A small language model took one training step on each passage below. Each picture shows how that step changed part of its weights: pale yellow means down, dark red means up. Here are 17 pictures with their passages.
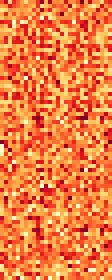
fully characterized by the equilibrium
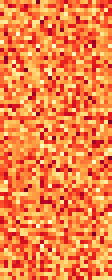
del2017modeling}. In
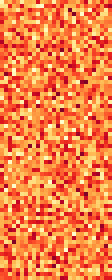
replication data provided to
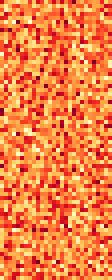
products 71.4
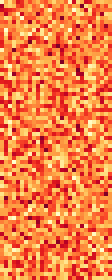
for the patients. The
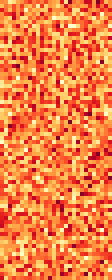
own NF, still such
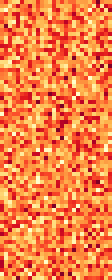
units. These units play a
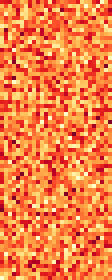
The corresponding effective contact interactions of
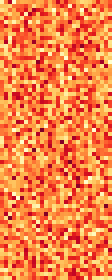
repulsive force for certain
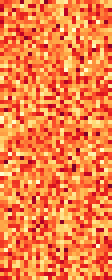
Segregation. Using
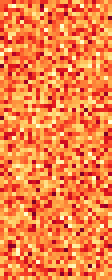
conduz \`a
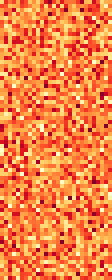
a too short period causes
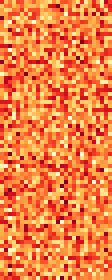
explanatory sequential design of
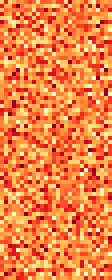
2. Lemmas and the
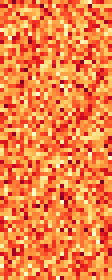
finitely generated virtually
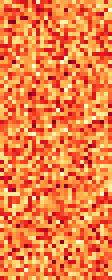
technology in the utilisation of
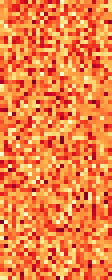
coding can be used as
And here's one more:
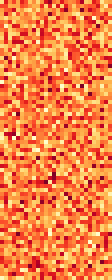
a positive rationals to
